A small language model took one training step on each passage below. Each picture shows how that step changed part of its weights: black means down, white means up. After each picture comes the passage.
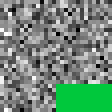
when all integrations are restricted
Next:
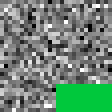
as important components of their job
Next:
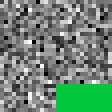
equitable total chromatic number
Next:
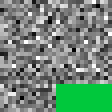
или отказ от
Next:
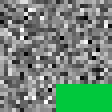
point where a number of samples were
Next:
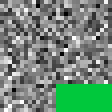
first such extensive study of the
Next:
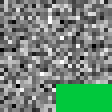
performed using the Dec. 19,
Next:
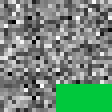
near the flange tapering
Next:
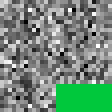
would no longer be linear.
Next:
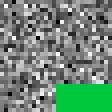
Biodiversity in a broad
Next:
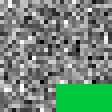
structure, which seems to follow
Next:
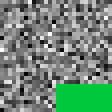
(larvae) twb 4 4
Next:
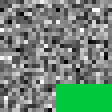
known as “Skin
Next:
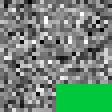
Ambassadors network in
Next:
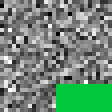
the concept of Circular
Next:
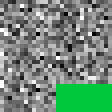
noções de direito como a
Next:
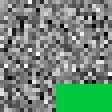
These latter are also
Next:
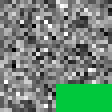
it is important to choose the
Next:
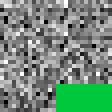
and higher education levels.
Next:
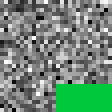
through which the historical,
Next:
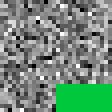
как «системы
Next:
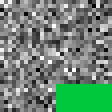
In recent years, research on
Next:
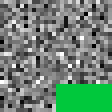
diseases can cause significant
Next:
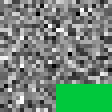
race, or other aspects of
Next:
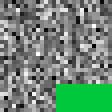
ativa com a orientação
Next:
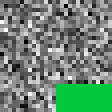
mañana. En esa
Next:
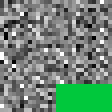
di ATR/BPN
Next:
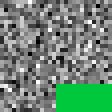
contraintes ou quand
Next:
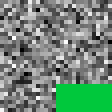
will be slow in responding in the
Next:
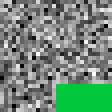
also analyze the USA
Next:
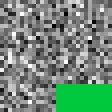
dimensions, which allows for
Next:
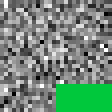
Transfer. Annotation,
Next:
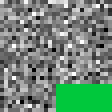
of the cumulative creation number
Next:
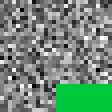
scale $\lambda$ usually
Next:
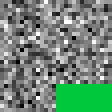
(activa), el líder
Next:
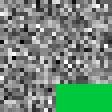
al [11] in their study observed that
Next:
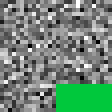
energy grid is also considered. -
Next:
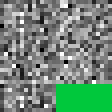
the case in the view of energy
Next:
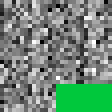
*Proses Belajar
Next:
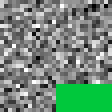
mind also significantly affects the
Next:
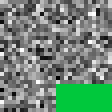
Allayar, Qudayar
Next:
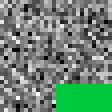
This particular surgical procedure
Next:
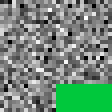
the spectra or verify the
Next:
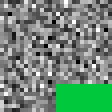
kullanılan dil,
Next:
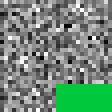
van het vermogen
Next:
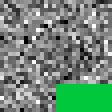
estudio. Así que,
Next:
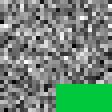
markers (Marker A and
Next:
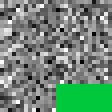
the results of both groups of
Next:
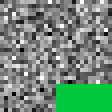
k \in \mathcal{K},
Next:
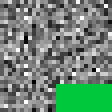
{\bibinfo {journal} {J.
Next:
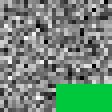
of the precipitate.
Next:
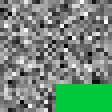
or genuineness of the
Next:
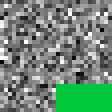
de mediu și
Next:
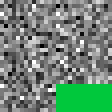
os limites da proteção da
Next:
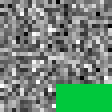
segura. Todas estas
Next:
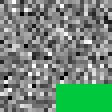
were then incubated at
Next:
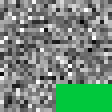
event generators. On the
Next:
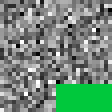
to improve agricultural
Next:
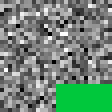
when new object is first detected from
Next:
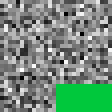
bog'lash. c)
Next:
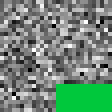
H \, \bzbar - H
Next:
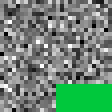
condensate has an induced
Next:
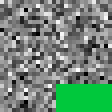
(and \rcp ) is
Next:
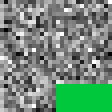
due to the incompleteness of
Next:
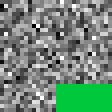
T. Fernández,
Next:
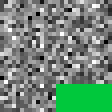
potentials of neutrons and
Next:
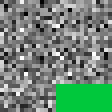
and {Arnaud}, N.
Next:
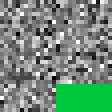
For simplicity, we assume that
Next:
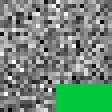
constitutes a bulk of
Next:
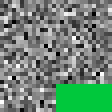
Neutron Source
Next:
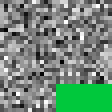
of the BAO feature in
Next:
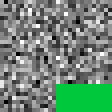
key limitations around sample
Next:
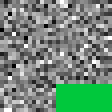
the initial values of the
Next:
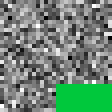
that problem solving method enables
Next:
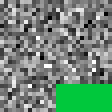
relation between $\nu_E$ and
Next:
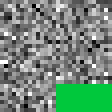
been performed. Only a
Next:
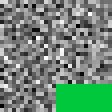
aceste considerente,
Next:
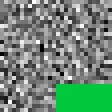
"producer risk (project
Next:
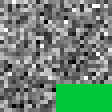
nerves of (a)
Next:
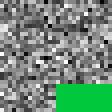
a significant improvement in the functional
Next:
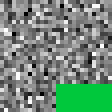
the rise of machine learning
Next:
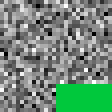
which finds its expression through the
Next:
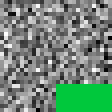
but fits to the precise
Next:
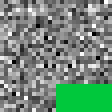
a identificação dessas e
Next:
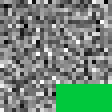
a type of system also named
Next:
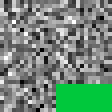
precise abundance data, in
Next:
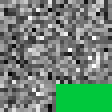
pensar que se ha
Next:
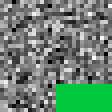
We employed standard evaluation
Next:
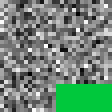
alba*) biomass.
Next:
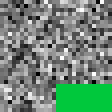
it was Paul, with some
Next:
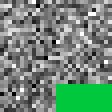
so such as images, documents
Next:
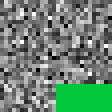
IN IRRIGATED
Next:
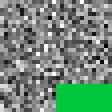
outbred Retinta
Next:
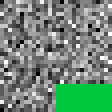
culture (copyright,
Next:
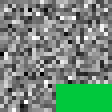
check the food
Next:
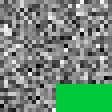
the clinical picture of
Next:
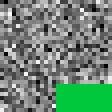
In a popular sandpile
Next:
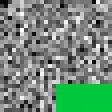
yang kompleks.
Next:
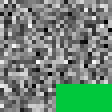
que le législateur
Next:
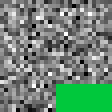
mass function has found many important
